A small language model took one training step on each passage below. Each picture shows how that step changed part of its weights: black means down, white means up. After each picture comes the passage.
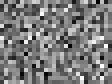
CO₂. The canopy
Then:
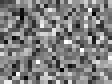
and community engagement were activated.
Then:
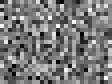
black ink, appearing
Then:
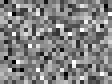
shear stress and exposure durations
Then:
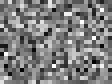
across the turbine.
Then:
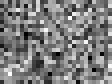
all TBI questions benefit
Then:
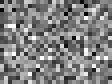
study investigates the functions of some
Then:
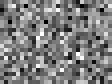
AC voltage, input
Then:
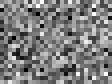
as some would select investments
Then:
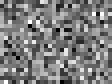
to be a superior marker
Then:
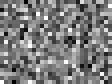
mesh pore size did not
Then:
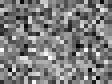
F. Gaertn)
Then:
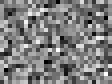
*Fig. 1*, where the
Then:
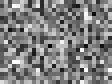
Kag SOGBA
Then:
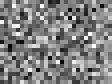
was determined by trypan
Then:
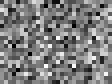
by them is probably due to
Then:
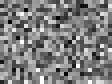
together the different perspectives and
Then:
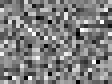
The target respondents comprised of
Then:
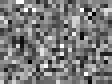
and actual taking lots of
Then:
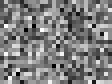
solutions to the pace of the
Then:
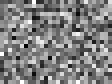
level of secondary signaling pathways
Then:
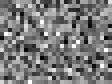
process, 0.34% and
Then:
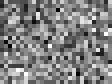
almost any environment or situation,
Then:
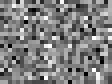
issue of death and the
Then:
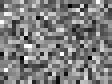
Comprehension Television
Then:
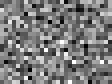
rather than comprising of different
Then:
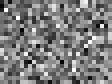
substrate molecules by corresponding
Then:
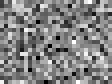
Russian Academy
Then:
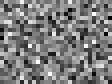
time lost during the process would
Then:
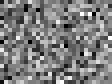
it can be observed that the
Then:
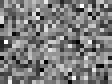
on Bernoulli
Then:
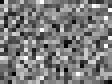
be discussed in Section 3, the
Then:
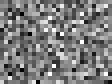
observing and applying the
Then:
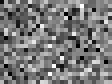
the development of the proposed system is
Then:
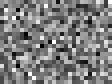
prioritizes publications over scientific
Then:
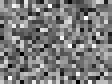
building tolerance in education:
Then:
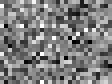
are compared to the classical
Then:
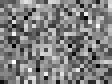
b) UPFC is
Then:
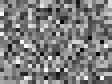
maximum cardinality of a
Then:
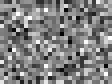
ions in some way or
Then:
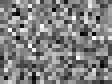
supercritical separations,
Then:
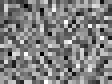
access to financing. The scientific
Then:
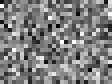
ratio According to Palma,
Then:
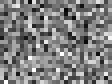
analgesia for painful procedures
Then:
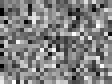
and statistical analysis After completing the
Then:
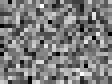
al., 2018 which revealed that selection
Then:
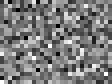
religious environments. The
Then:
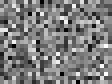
living in towns
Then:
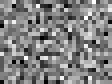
virescens* lived
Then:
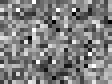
(Oboh *et
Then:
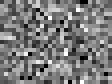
to August 2018 with more
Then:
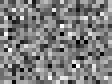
practices are effective to break the
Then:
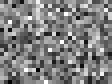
would be used solely for
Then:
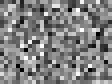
World Journal of Advanced
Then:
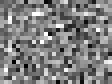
specific immunological response that might
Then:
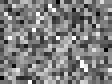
the literature (Guan et
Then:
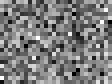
of Lepidoptera
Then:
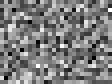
document highlights the need for effective
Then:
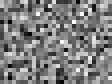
use deductive reasoning
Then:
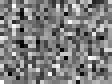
promote the carrobano
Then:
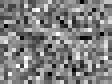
Opportunities for Retail
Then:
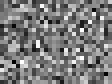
al. Laryngeal
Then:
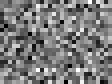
unregulated markets where
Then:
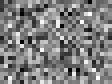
and learning outcomes to be good and
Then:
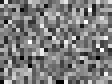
because of various factors such as
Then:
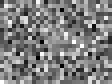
a call to the respective
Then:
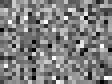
*Explain It Like
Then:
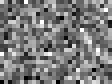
of 3DCRT and
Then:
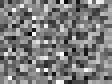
white star) that reveals
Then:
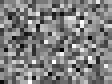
cut the huge number
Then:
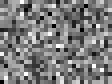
the patch conforming
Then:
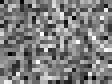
total of 276 banks were
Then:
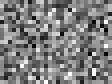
Moderately alkaline
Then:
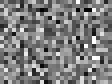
University, Ghent,
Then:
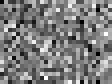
comparative picture of control
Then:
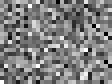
the decision-making of government
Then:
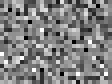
other; - engaging in
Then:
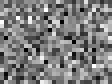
for deformed boson
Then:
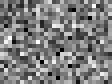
resulting composite sheet displays
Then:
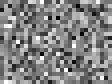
This kind of trend analysis could
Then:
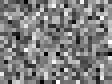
ratio of covered area relative
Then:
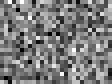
fluctuations, capturing
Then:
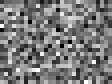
MANO platform in two
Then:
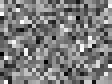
population. Therefore, the focus of
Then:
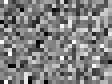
skills, but also on understanding
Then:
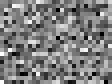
inclusion that we want to
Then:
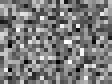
experiments confirm this assumption.
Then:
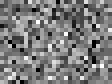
the territory is
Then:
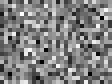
with maximum differences between VFM
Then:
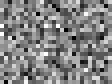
science; independent, logical,
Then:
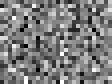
bioactive natural compounds.
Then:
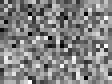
responsible for gathering information from
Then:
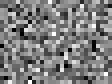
It worked on enhancing
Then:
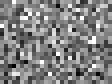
scale wind variability, as
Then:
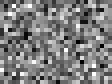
then heated to 80° for
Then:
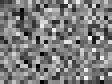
and expectations of student engagement.
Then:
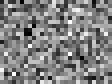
procedure for measuring leaf
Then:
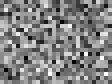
carried out a quality control of a
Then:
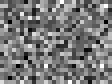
through micro emulsion
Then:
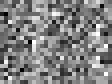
for instance, have been used to
